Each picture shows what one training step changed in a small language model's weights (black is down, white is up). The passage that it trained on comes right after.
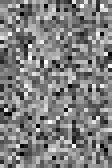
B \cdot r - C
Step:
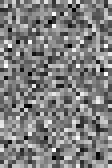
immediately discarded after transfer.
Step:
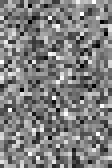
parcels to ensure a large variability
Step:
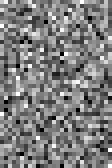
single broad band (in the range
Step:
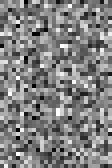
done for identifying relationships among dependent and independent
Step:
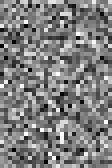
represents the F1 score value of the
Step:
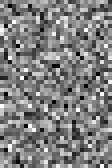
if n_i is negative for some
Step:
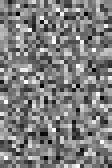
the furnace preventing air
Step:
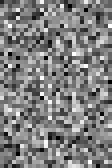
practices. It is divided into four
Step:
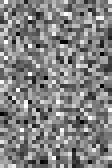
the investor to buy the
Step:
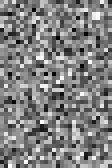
lack of ability to cope with the
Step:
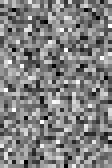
has the competence to perform experiments on animals
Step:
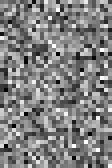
to partition j . We base the
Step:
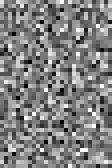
expenditure is considered ineffective and does
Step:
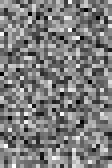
has grown significantly over the last ten
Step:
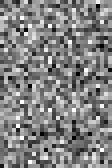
use characteristics (including urbanization or
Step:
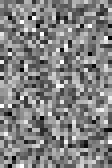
The aqueous waste was separated into water
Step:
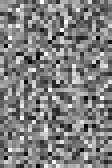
goal consists of obtaining parts with great optical
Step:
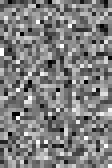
points of Tannery industries,
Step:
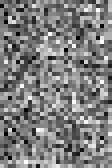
nanoparticles from silver
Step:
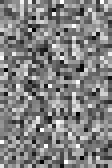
indicates the correctness of the result in
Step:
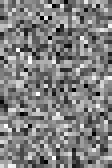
the US. We can see an initial
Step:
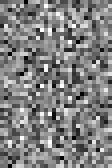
terms of size and its diversity and largest
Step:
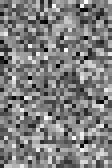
National Park has a human history and
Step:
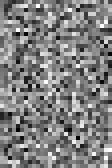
technological spillovers from Chinese
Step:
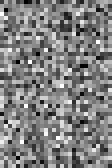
for extensively damaged buildings, we
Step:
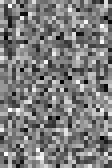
Alteration in GI absorption,
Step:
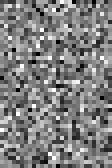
- Patients referred by the Department of
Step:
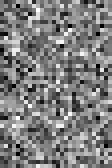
ibis RM NT
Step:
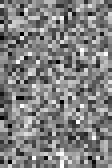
of thionyl chloride was
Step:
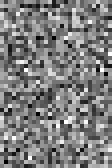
disclosed. Statement of informed
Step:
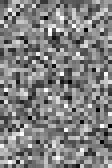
the attractive characteristics such as high
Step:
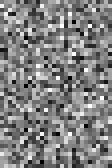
our hypothesis proves to be valid,
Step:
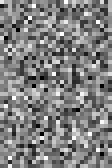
a reality in the contemporary age.
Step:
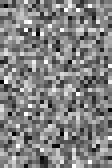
metacognitive teaching strategies on
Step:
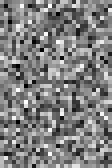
weight values in parallel with the population density
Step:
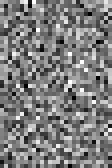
of serpents Date
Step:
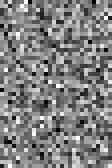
This study investigates the heat transfer characteristics
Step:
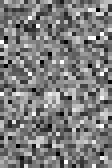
descriptively. Depth of Analysis:
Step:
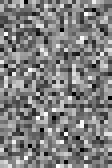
survey and when significant changes in the wide
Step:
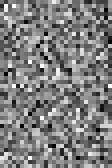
(DNE), outlawed all
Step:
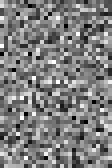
fruits, and multiplying by
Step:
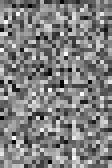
stimulate transitions. Especially
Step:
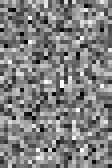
seems to be the central commonality among
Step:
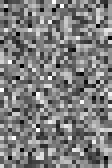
B: EXAMPLE OF
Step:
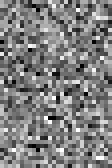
(ITRC). He was the head
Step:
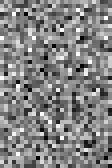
change is about and take immediate responsible
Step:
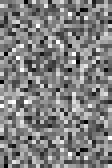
intelligence is, and is often
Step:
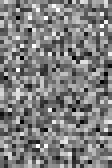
impacts or span multiple states
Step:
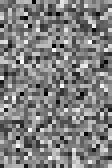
population, while the subset of
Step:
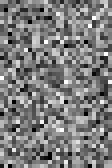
fermions. It turns out
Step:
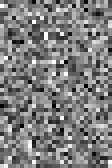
at ISCED 8 by
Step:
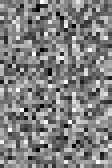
risk assessment was necessary. In March
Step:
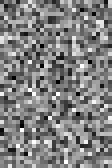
difficult due to their very low production cross
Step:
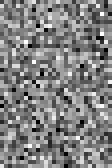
influence the author-individual could have
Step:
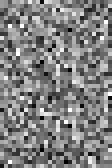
number of shoots per plant. The
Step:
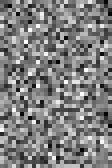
of the DGzRS
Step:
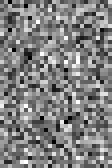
(III). The latter on
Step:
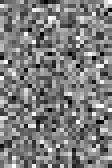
Kerala Megaliths
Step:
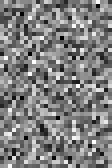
Concept of the health care system of
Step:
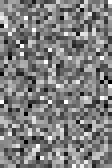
the ascetic negation of the
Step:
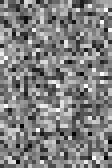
CPC to resolve healthcare
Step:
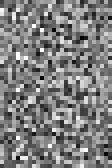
of stress, focusing stress in a
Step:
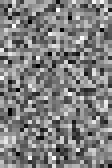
milk and the two kinds
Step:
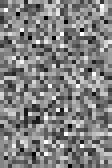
post qualification authentication and training
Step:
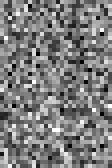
the Pilot on Open Research Data
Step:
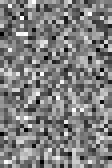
Preparation of Bioglass
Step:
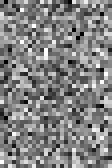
¹ University of Pécs,
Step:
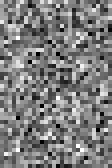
species in particular benefit from this
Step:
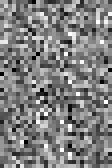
and T1 Bladder
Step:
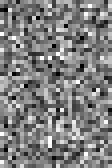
to find out the difference between benefits
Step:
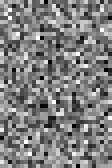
the rigid material presents, in addition,
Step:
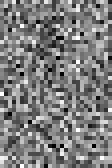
(gap graded)
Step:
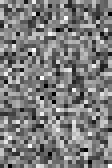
It is achieved by knowledge. 4.
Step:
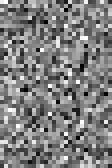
modern higher education; 4. the principle
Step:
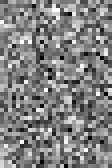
further in the future. Low-lying
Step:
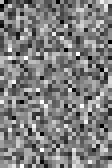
approach-based Toolbox”**
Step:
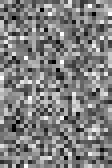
responsibility (CSR) covers four
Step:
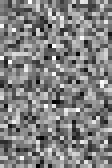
second image the carrier bull is
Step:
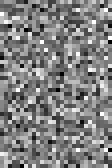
of the gastrointestinal
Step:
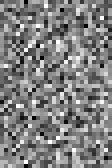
score (75) of respondents and an
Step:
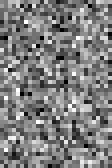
can be used to balance this out.
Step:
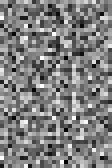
Materials, Results, Discussion, Introduction.
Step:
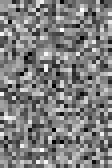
terms of differentiating among the types of
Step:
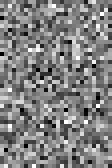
minority in the state. Thus effective
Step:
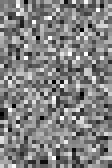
the maximum relocation age plus
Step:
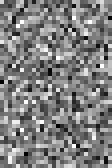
cells have been checked. Figure
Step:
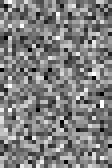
forest (IF), local outlier factor
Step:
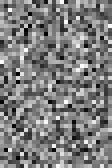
15 combinations improving for both metrics,
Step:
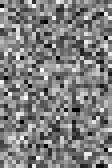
case study, the paper explores the
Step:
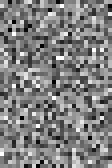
taxes on imported goods and
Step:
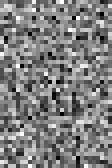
are similarly responsible for this high
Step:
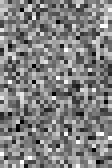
congenital sprengel shoulder with
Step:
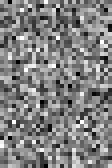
will never form Latin squares.
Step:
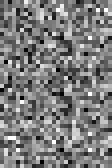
CP Cooling panels CW
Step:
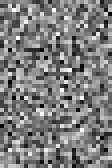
most uniform in size, indicating an effect
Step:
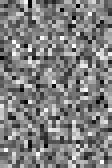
is also developing more elaborate guidelines
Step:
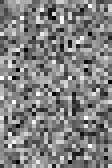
be reversible and to result into metal
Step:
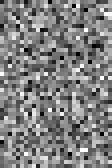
capabilities, and mobile cleaning systems with
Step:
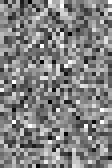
2015). Scholars identify six dimensions of
